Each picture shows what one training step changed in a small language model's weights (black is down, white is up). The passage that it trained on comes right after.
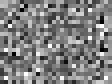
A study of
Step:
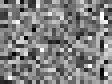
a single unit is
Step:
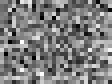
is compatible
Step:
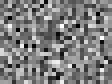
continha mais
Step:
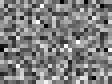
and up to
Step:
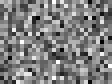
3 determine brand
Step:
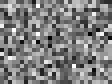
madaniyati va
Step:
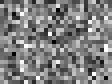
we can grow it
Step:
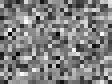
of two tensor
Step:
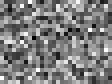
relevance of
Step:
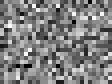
when the dimensionless
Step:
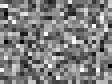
the SNA survey
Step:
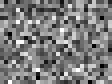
that return on
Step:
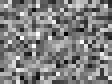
\times H)$.
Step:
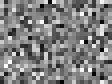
vitamin B3
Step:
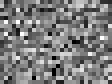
that the theory of
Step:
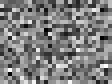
methods such as
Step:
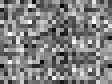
source plane and
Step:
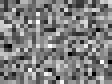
fundamentados em
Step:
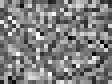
mathematical model
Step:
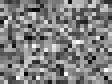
temperatures, from which
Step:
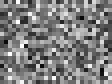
indeed a very
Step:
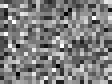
the lower the number
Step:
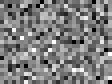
- bolaning
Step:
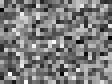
in the large distance
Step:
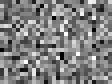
turgan asosiy
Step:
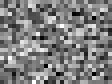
$\theta$, where
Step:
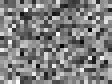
experiment. Belle
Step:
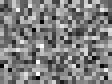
is included in
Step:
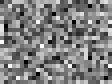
was dedicated
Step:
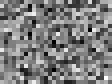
systems. In future
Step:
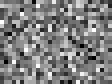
sake of thermal
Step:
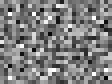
history over approximately half
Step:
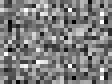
baik pada
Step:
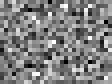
Results from a large
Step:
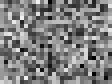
satisfies this
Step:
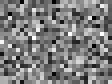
chewers who
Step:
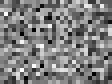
ist die
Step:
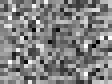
Further research is
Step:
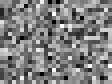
qualité de la
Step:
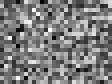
of e-mail
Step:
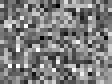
construct flows that
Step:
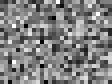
coefficient between water temperature
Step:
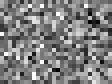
us to find a
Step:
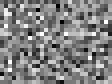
Recerca i
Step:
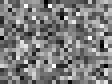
in such a way
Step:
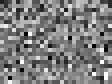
не тільки
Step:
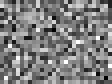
model, the
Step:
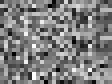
rotation matrix to a
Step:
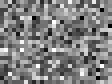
(and the energy
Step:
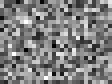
of transition metal
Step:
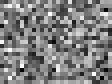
are randomly selected
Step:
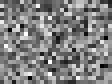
element methods can be
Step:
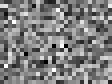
the presence of heavy
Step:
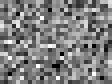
relações entre
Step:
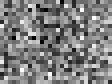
will occur during the
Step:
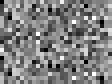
que ya es
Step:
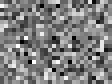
children. However,
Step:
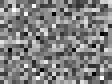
Theme 2:
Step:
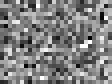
a polarized scattering
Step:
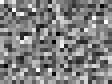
focus on Studies
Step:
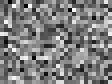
the demographic background
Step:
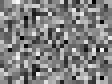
Engineering Department,
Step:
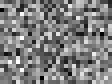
intermodel comparison
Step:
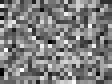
stochastic process for
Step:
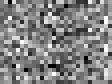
We assume that the
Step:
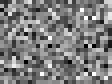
з такими
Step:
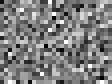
Ionic density
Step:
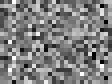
faktor internal
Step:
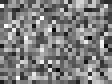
us that a state
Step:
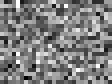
study, no significant
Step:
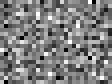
Les passages
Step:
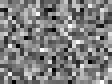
control scheme, the
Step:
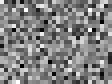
N. effect of
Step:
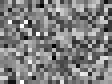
barrel region in
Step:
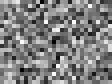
were observed. In
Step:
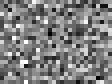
Regarding the
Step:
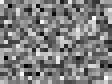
linked with research and
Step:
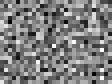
também como professor
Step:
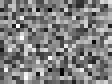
influence of the two
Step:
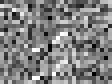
this energy to obtain
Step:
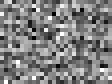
phase transitions are indicated
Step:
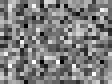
what extent hydrogen
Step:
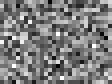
though this method does
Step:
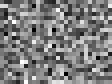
the elements of the
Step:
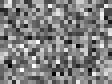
depends on a particular
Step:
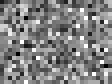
ні на
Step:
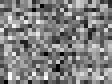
angular momentum loss.
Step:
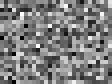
flexibility in
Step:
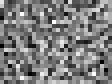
for complete and
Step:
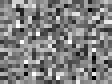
\rightarrow K^+
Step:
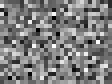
sample fragments based
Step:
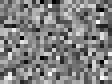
Test results of
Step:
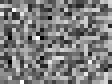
this across multiple
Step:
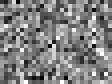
от места,
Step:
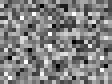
modes will be
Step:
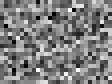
and histological
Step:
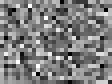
policy has made significant
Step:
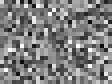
be a difficult task
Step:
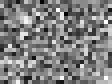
of the unit cell
